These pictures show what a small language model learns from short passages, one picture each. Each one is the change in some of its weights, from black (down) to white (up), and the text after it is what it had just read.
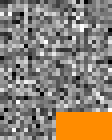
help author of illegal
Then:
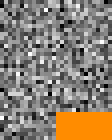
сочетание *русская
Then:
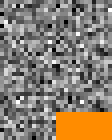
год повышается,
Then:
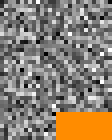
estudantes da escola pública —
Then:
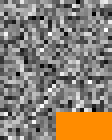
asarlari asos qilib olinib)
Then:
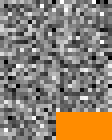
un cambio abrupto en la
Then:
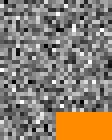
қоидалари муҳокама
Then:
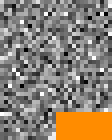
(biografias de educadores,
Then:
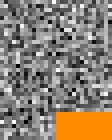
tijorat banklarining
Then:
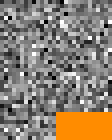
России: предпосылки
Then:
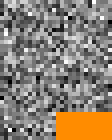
тўхтовсиз ишлаши
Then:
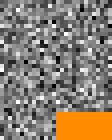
у 10%, многоводие у
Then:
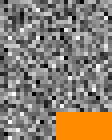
adoptate [6, p.
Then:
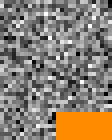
Innovation of Romania
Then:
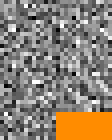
pedagog va ta'lim oluvchilarda
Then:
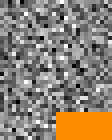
Bayaw da bayaw
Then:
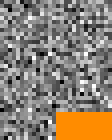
ISLAMIQUE »,
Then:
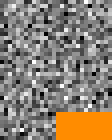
мумкин. Рецидивлар
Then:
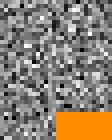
conformității cu legea a
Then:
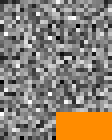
yoki yarim kalkalab
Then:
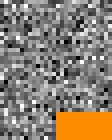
Регистрационный номер
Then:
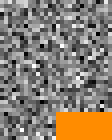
sin identificación que los distinga
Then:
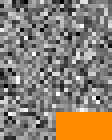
ces trois occurrences
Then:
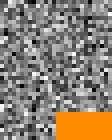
it is understandable
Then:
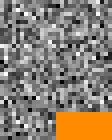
кольору, пружний,
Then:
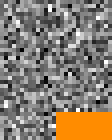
tashkillashtirishga jiddiy
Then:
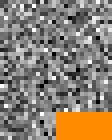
rivojlanayotgan segmentiga
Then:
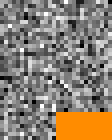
afeta homens e animais
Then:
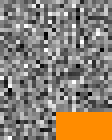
dell'illuminismo, che
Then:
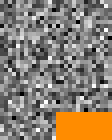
jika dilihat dari
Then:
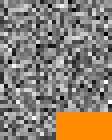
tajribadan oldingi va
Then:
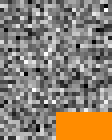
oshirdi. Navoiyga
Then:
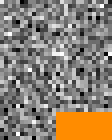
as possíveis complicações deste
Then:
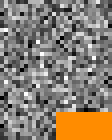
coronalis — frontal va
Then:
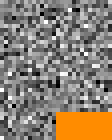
обучение, инновационные
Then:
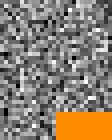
Социальный контекст
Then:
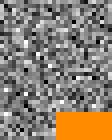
ubica como el fin final de la
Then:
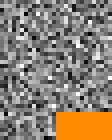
mısradaki bir veya birden
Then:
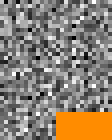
Directie van de Olveh
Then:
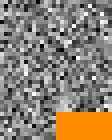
suprimida. Utilidad: Este
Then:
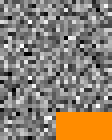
mencetak berkas faktur
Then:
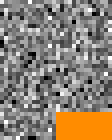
uma estrutura organizacional integrada para
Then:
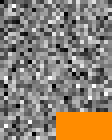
существования твердых
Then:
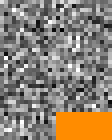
del examen físico y los
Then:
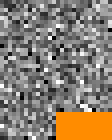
related quality of life
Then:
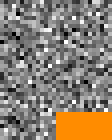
analizei la capitolul dat,
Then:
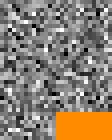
la misma región o no, no
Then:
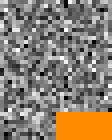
the categories of animate and
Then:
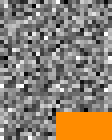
konfessiyalararo munosabatlarning
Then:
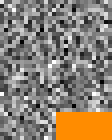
significativa e a maior interação entre os
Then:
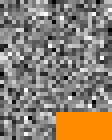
как индивидуальных, так и
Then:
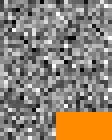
ma'nosini sharhlovchi
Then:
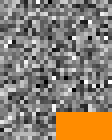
podría atribuirse su presencia en
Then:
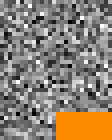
Auswertung Sarina..... -
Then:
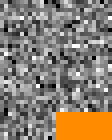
службы могут
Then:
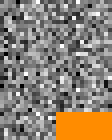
Романовский, Н. Т.
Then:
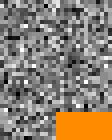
наблюдается и в конце
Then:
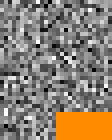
18-asr o'rtalarida
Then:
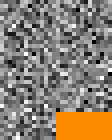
l'accent sur les points
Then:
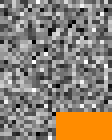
Principe*, XVIII).
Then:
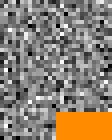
стороны пациентов и
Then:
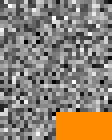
el cambio y la retórica
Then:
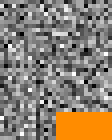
O grande desafio é a
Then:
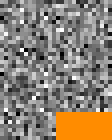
ota-onaning qadrini
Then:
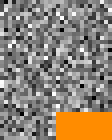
asosan mahsulot ishlov
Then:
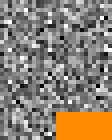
ega bo'lganda daromad
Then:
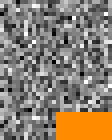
izchillik bilan berilgan.
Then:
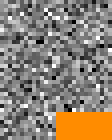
el otro mas arriba. Largo
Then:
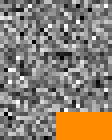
dan sesuai Tujuan dari
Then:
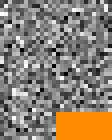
va takomillashtirishda qator
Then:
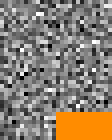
содействия молодым
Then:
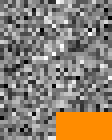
și vizualizări interactive,
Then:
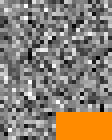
to'g'ri tashkillashning
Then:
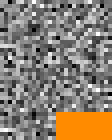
in questo contesto poco
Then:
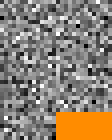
(shinni), qovun qoqi
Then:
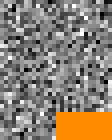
et éditeurs sont bien
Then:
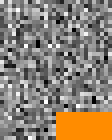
obstáculos vivenciados,
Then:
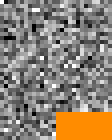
*Director of the Institute
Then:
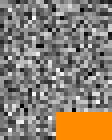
hisoblanadi. Ekilgan
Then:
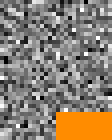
aby wcisnięcia
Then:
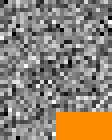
ҳам фикримизнинг
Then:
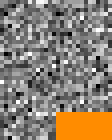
Ли Ци доктор
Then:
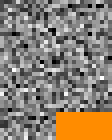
oʻsadigan juda
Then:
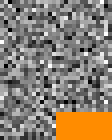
raqamli platformalarni keng
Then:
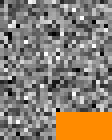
tashabbuskorlik bilan biz ham
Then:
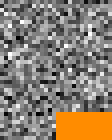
tahlilga tortilgan.
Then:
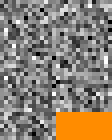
valutazione che descrive
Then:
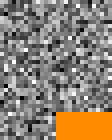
played a crucial role in
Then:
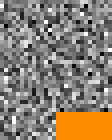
almashinadi. Natijada
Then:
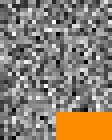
de ordem clínica e
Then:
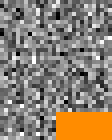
і зникаючих видів
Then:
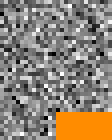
estado do Pará, no ano de
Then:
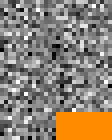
Educação, Seed, 2000.
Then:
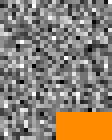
mavjud. Rux bilan birga
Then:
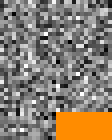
ҳисобланади. Ушбу
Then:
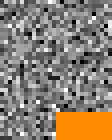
d'autres régimes
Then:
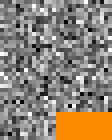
Com isso, os recursos de
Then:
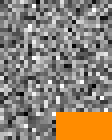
"Matla ul-anvor"
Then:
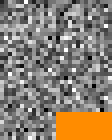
que el compositor emplea en
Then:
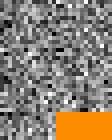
Ф., Василова Н.
